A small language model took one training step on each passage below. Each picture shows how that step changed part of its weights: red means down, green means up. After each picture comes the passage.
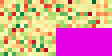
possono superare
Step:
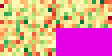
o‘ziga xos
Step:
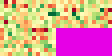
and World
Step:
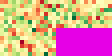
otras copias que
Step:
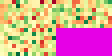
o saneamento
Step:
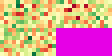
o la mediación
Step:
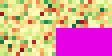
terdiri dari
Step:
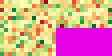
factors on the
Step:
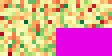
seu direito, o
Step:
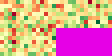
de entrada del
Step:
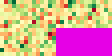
riñones en
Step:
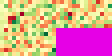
de meilleure
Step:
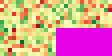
sociedad, pues
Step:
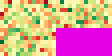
один раз в
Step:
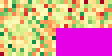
час він
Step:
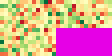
bei jedem
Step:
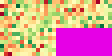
və daş
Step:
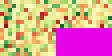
bajarishi bilan
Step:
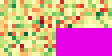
мир без
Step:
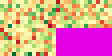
logística, segundo
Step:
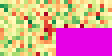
llevado a
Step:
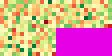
bilimlarni yosh
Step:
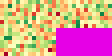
asoslangan baholash
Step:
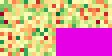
них слід
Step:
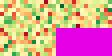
toen werd
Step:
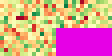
fenêtre de
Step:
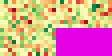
of gender on
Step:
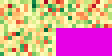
todos los países
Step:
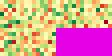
barpo etish
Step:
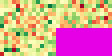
– це
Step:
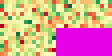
significado no sentido
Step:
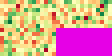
viram a necessidade
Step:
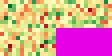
є наукові та
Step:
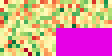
boshqa so'zlar
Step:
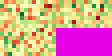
escalas local
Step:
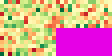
estudo na região
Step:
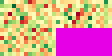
Managing System
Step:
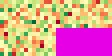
e então
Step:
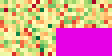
sciences. As
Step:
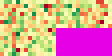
применяется и
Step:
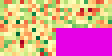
analysis. The
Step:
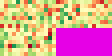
as demandas
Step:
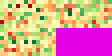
testing for
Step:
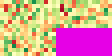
fazem arte.
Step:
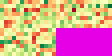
sebagai hakam
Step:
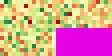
e à avaliação pelos
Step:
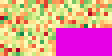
Anemia is
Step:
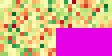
*Tras la
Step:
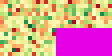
– Associate Professor,
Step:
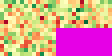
desenvolvimento afetivo
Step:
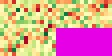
a partir de la
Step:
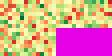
conhecimento prévio
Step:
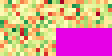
aj liberálna
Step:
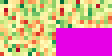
A Lei nº
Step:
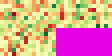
de la información.
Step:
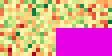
explicam o
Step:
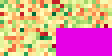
desarrollo que ha
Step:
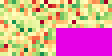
с заданием.
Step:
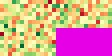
estão disponíveis,
